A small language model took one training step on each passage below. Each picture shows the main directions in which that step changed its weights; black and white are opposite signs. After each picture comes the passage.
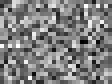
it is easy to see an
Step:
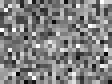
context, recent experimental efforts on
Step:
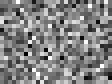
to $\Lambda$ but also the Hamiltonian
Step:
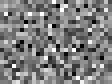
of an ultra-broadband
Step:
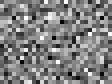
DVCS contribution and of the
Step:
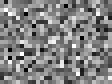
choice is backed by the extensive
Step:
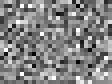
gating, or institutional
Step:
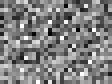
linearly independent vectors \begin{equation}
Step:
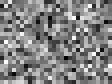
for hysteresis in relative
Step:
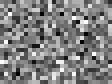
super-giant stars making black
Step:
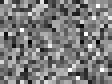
$\Delta V$ is the cell
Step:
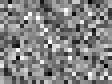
A Tool for Improving
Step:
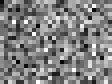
there exists a finite Galois extension
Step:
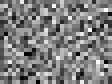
called \emph{parabolic
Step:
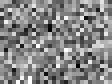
but, leads to a more
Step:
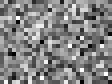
data are complete to a clustercentric
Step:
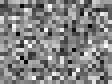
where the auxiliary fields $t$ and
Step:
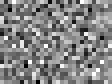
of which it is monotonic, we
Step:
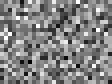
transition frequency. At each of these current
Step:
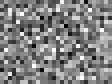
such as mid-IR, are being
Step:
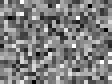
the multiplicity of particles with energy greater than
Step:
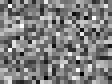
highly combinatorial in nature. Section
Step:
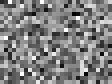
theorem of the theory is due to
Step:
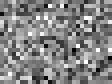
one or a combination of the following is
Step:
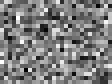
For example, the strictly pseudoconvex
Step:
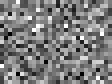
perpendicular to the
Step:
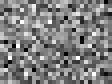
are all flat. The total Hamiltonian of
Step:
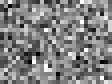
excellent agreement with experimental results,
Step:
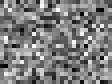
indicated the involution $\theta$ that
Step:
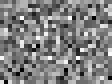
window. Moreover, we take vev
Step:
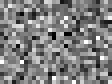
six different input qubits prepared in
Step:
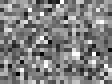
vector norm for matrices. Let
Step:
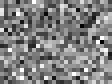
to the low-energy scaling behavior.
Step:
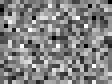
a block table that maps its logical
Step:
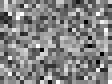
Then the slice euler characteristic of
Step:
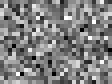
model agents through identity, functional
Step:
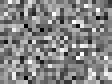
loopless graph of $l$ vertices
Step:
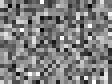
recall under different testing capacity assumptions. A
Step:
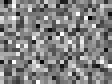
we study this property for arbitrary number
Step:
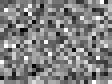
X\exp(tA)$ then
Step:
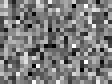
and if $t$ is
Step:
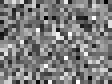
\autoref{fits} we show
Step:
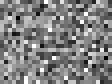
$\epsilon\to 0$ from
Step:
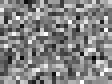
consider induced representations of type $\k$
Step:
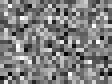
central radiation source. The dipole
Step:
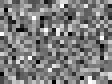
real gamma-ray instruments it
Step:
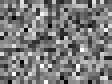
momentum flow. Here \be
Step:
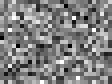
for the Hilbert transform (cf.
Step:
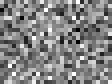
that the developed models are fully transferable
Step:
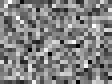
Magnetic Materials}\
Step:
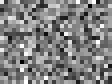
the polynomial $\pi_n$ as
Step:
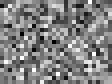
detectors. By taking the difference between
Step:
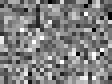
length $r>1$. Then
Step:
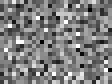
have found as fitting into the same framework
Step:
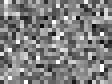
S}({\mathbb R})$ we have
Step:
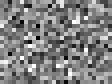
theorems for entire functions of finite order.
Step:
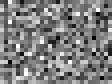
time spent by the CPU and
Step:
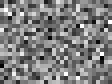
manifold in the neighbourhood of
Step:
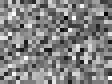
In the present work, by using the
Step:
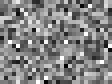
to $X$ (resp. the
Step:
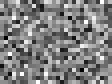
in direction of the exchange field
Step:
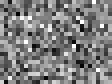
\Sigma). \] This is a
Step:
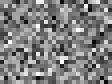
initial-value problem $$ x *
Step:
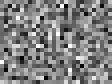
physical literature, such anomalous behavior has
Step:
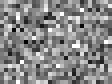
The simulations were performed on a discrete system
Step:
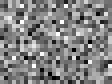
By the above discussion, the number of
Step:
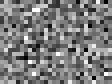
$\Gz$, which is also a
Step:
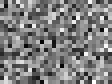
of general complete intersection curves $C$
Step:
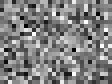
measure nonatomicity condition
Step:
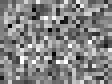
comparison between true and estimated states Fig.
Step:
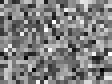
$X$ une courbe projective,
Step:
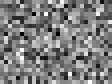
initial data. Given these background data and
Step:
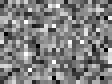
equals $$S=\left[
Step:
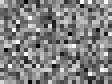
\Delta, M, \mu,
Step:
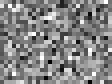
final state Coulomb interaction only.
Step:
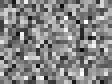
model program Greb,
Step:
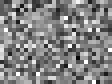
to all variables and continuously differentiable with
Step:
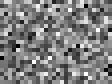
for non-Hermitian many-body
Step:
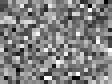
fact the entire theorem still holds then,
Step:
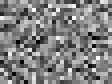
are sequences of non negative terms such that
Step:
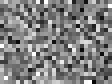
Letters}, volume={52},
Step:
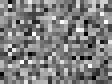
imprecisely observed data, which
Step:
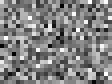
\in \mathbb P$,
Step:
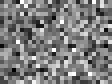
phrase $q$ for the
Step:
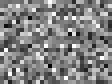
are interested in identifying changes in the
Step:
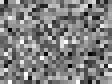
the continuity of $\mathcal{F}
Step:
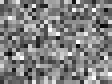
the arrow $\beta$ appears in
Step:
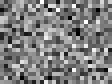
can be proved that the function
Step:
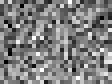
time lags performed, and the
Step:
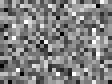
1$. We will check that
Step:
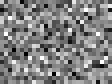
the Kalman gain $$
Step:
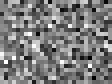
energy, $E$, which contributes
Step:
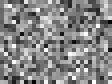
previously acquired conceptual knowledge
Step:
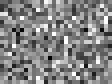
Minimal Supersymmetric Standard
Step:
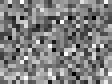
nuclear charge distributions, and therefore a
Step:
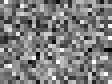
With all these ingredients and
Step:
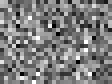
\sigma \leq \sigma_j
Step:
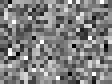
follow a simple scaling law, random initial
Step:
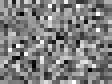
accurate learning of causal effects by the
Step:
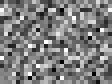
that can be absorbed in the definitions
